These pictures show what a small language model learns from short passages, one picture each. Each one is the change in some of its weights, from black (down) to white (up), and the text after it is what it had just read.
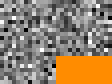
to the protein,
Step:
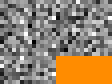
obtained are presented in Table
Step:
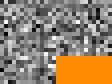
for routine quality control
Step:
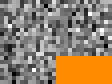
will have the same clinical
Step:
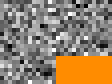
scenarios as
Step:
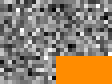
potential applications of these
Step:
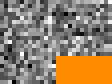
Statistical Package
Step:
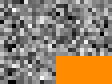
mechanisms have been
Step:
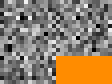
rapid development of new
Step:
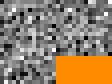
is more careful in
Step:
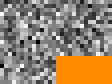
forward with a
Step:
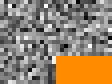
hierarchy of
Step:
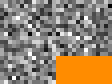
66% resisted
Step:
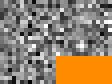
a higher filtration efficiency
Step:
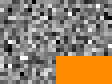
moment factors are
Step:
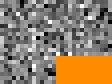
on the colonial act
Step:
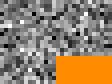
has been depleted due
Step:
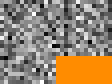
involves enhancing the
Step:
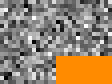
table demonstrates that,
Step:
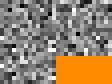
practical applications in various
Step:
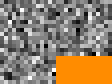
church, the
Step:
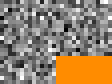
decision-making. Table
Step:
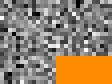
colonized from The
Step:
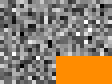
on LOW power.
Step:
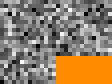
and Technological Research
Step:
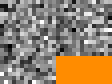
context. Having
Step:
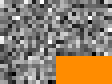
have their screen time
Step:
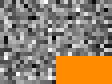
into various experiential
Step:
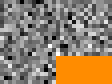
surface tensions of
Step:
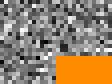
expectation value of the
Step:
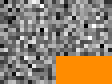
were also considered. The first
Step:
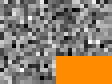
respectively to identify the major
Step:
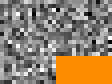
set model which will be
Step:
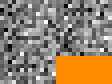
MAFF /
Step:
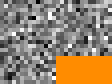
heuristics, is
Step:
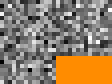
the contour of the
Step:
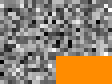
inductive reasoning
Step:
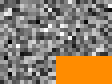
operation Martin and
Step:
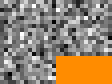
academics and
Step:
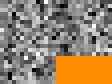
and had reached over
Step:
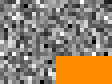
Supervising and
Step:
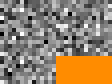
point correspondence
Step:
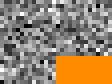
as unfavorable
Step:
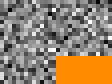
a deterministic approach to
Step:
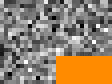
Vice-Rector for
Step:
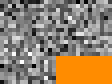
Cost of Living
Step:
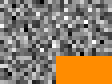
the pick-up point
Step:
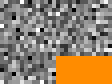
and patterns. part of
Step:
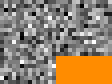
Abstract System
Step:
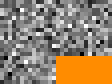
Given the above,
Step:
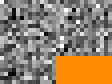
in *IEEE
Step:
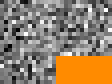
Pay is the simple
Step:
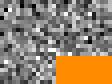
awareness and reducing
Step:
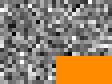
reviewed confirms
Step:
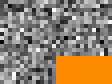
in Fig. 4 are
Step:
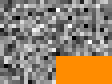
more often in English
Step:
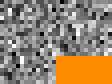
value exhibiting
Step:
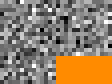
process. The second part is
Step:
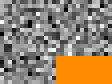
recognition of a
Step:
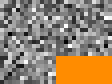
The proposed method on DC
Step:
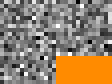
of chromium.
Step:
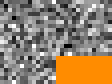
And more than a
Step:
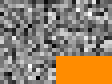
analysis. As for internal
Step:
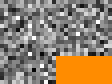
- Cecile van
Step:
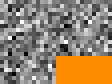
discussions remained
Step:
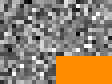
and Composites,
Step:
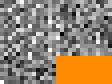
planning at all levels of
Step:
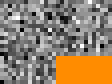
was derived and its
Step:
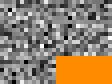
suitable for its use
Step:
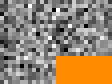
who was studying in
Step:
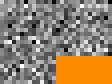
without consequences,
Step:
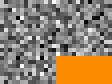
abnormal cells.
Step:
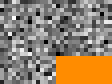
the Ministry of
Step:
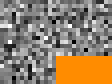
region is the presence of
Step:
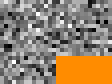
lives of the people
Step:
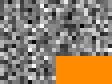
and correctness of the
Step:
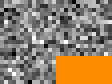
as characterizing the
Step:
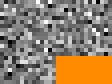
RAO and C.
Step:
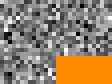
product that fits into
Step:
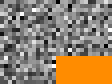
the NLR>5
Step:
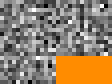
the flow separation
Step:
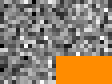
social change. He was
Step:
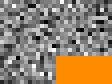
and cultural resources. The tourism
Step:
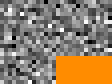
by continuous teacher
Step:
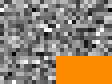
ulcers of various
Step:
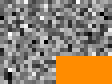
members (relational
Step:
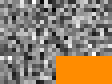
that makes the
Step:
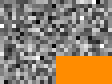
as good or very good.
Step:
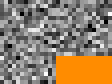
central part of the
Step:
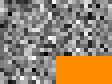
predefined topics
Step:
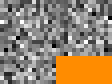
explained to be a
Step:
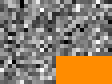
of Archaeology
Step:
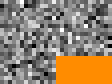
7% expansive
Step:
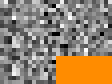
respect to f ,
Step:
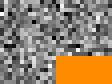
exam. Before
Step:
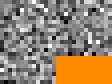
population change, and the
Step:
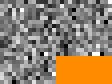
does not valid, so
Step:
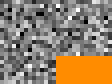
of vitronectin
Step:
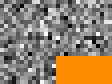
validation for the participants
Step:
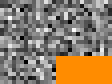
ROOT Name
